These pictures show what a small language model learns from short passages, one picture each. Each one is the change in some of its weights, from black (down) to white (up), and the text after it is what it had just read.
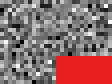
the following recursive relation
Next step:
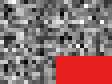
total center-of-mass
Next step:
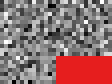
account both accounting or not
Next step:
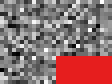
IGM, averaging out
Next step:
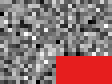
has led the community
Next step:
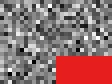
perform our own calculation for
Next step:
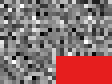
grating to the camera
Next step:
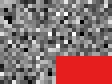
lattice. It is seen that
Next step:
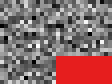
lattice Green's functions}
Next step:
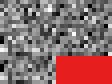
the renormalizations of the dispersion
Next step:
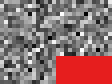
method is most biased in
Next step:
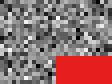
small quantitative difference does not influence
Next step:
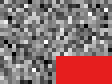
in a mathematical form or
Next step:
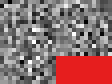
increasing temperature[20].
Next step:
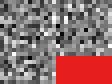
of papers' first-time
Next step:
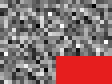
y\} \qquad\qquad
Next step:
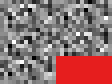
Israel D
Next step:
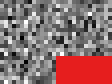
rate in (iv). To
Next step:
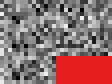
with lowered symmetry always possess
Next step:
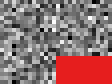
are too small to see their
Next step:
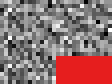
the workhorses that
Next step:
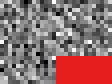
(TC), and enhanced
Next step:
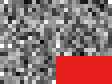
dimensions and the traversal velocity
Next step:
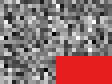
stability to oxygen. On the
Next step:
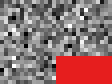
which appears on the second line
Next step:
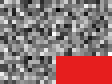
and monomer population size
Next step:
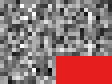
The band structure of graphene exhibits
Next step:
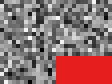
requirement is that it fits the
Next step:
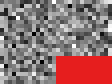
languages (like
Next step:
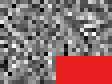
where $\rho(s)
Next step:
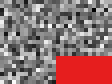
its recorded public keys
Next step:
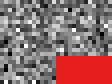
from the optical scan
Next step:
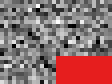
$S$ towards the origin
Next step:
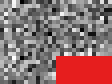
they are close to a massive
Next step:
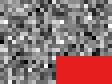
the trapping states is visible
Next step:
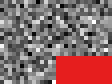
terms additional to that proportional to
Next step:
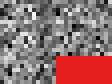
the prior on $\tau$
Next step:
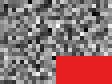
by magnetic reconnection on
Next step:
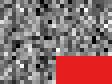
based on the calculated absorbed
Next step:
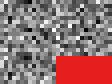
systems and the analysis of
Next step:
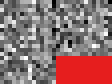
displayed QR codes representing unique
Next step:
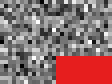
the challenge to define mass of
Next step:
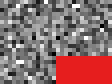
now averaged over all $k
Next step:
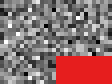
We regard this subset of cells
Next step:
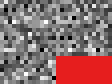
experimental data and results of numerical
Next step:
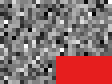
of the methyl group
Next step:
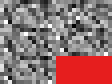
A. J. and
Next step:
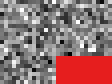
has the following outline.
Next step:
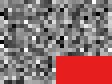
skin, Oral =
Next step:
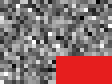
be obtained from the pair of
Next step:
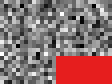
objects at low galactic
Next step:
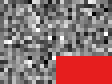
increasing voltage as depicted by the
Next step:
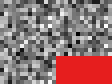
Kea has always had
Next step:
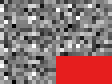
Path to data file or
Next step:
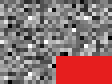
NV centers in high
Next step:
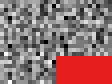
noises. % In this
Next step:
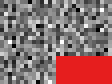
ranks by their first
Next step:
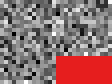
the electric potential and electric field
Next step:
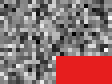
is described by superposition of
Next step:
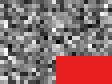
(CC) in the scheme
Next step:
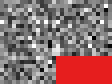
peculiar that the
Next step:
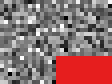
compile time. This
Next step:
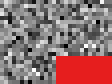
least in a statistical sense.
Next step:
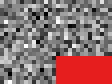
$k$th of
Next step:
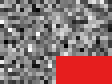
where $m$ is an
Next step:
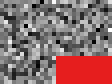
considering graphene, if the magnetic
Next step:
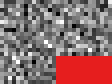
the ARPES measured dispersion
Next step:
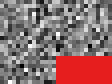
The length of integration is given
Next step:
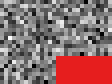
in the pairing channel. For
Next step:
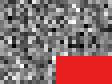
determined by magnetic topology
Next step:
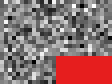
and they show very low amplitude
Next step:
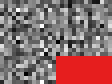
\sigma \sigma'}}
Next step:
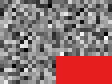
It could be also useful in
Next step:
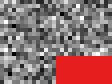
and $\nu$ are
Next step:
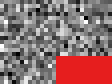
$t$ is in the
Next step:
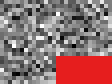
analysis has been carried out for
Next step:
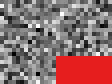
3, We use both the
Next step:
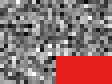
close to Raman two-photon
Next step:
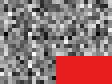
under contract with the National
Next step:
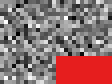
and Dynamics, School
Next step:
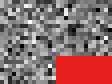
state $\ket{\psi}
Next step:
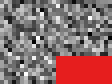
there. \Participant
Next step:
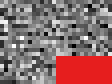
acceleration, $a_N
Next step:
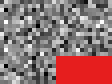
and limiting path costs.
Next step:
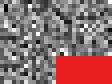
quickly with distance,
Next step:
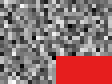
in $k$-space.
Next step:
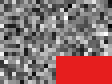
calculations can be performed analytically
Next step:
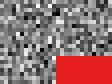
the respective ones in the
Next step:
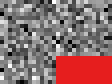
Also, the DC component
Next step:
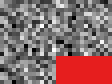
. \end{eqnarray}
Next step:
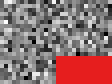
over large areas. As a
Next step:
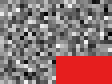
choice was made to represent these
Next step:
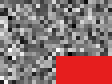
in $F'$ (see
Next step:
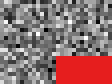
resonator. In such mass
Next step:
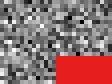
computer and one should be able
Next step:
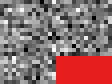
different, the results obtained are
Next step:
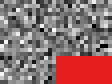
is simplified by the fact that
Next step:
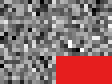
of the central density for an
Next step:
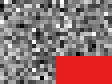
a semi-flexible
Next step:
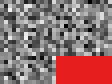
next heaviest,
